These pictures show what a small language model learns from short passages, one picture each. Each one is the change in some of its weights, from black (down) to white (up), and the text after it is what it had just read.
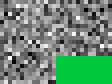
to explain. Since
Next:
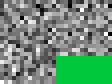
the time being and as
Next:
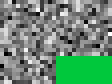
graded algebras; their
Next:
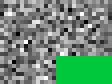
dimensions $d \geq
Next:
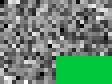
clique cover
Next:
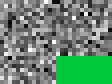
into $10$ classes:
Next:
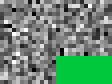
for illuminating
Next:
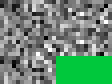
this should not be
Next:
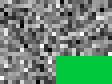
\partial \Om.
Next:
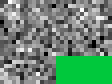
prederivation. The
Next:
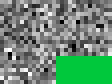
get $x\in
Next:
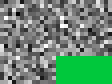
becomes an initial
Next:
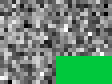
property of quantum
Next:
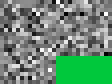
For convenience,
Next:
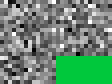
of finite dilatation
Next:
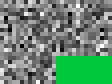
is in sharp
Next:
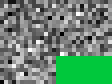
$\Sigma$ denote the set
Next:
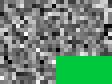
possible, because the
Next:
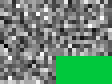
replaced by a
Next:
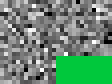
connected grouplike space
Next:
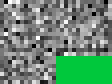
use the Schauder
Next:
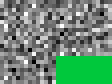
grid $\C$
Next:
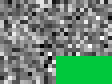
theorem is the following:
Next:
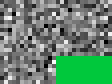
is the center of
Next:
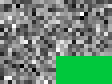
every $u \in
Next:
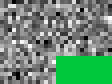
of $K\otimes
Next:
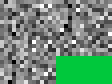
MA with respect to
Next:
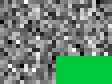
other simplicial complex which
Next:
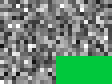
To assemble
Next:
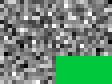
high-order spectral
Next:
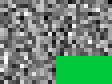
a {\em canonical
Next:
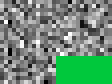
representations of the
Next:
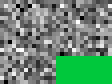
\sigma_i \in
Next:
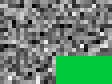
the necessary information
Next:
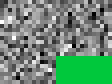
completing the proof.
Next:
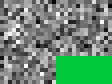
to isomorphism). It is
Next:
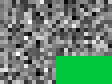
the relevant
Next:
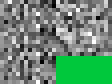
class of functionals which
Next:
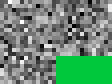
notions of geometric
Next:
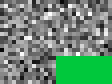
can be solved by
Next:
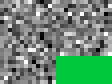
ring $\C \{ X
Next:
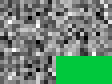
the positive direction of
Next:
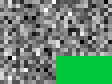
$ to belong to the
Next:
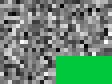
$\pi$ in the exact
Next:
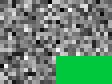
fast to ensure
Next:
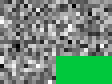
function $u\mapsto
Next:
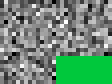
At the same time,
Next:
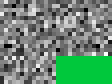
of the integral left out
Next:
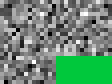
of the sensors or
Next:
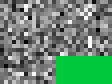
defined pair, and assume that
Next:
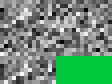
of the normal forms
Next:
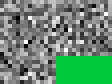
$x \not\in
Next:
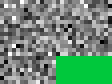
until time $t$
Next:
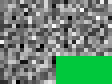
are isomorphisms so is
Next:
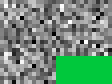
singularities corresponding to some vector
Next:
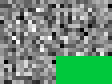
satisfying (only)
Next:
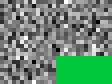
this identity at a
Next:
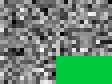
J. Graph
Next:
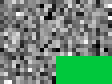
multiobjective optimization
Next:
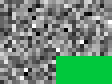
for any $y \in
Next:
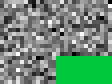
numbers} \noindent In
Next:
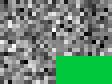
\end{eqnarray*} for
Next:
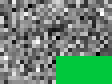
that \begin{itemize}
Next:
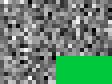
evolution mapping
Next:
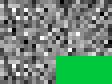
algorithms to
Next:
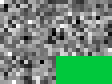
The Picard group of
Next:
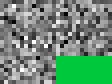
pair of edges with cycle
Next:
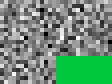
{\bfseries Theorem
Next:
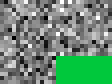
partial order $Q$
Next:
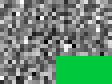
which the player
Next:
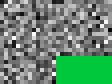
Banach algebra, let
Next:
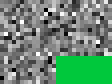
Proof}, while the
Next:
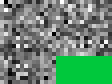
with parametrization
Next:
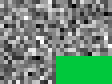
study, we apply
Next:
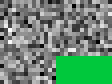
homogeneous rooted
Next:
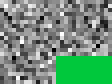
value function corresponding to the
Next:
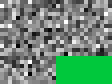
and, as in the case
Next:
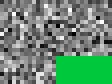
3 we construct a
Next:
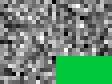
the generating functions}
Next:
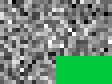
exists, up to a bundle
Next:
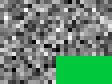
electric field.
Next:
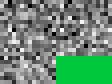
The transient problem
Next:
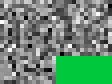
the tensor product
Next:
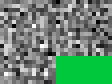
last decade
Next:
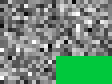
Suppose that $X$
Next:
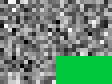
equivalent to the existence of
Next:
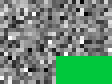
continuous for all $V
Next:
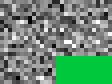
This conjecture is
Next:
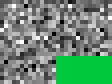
sequence $\Lambda$ in
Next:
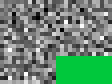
boundary by our definition.
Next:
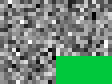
points and approximations.
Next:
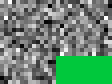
only the sketch
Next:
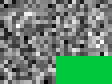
knowledge of the
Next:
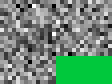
T_i c_i
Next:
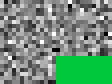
Thus, we have the following
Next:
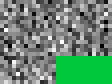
will lead to the complete
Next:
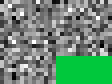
right modules is
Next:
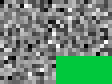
in the Hill approximation
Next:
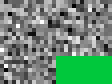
[a, b]\times
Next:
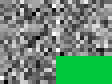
\cdot (nb -
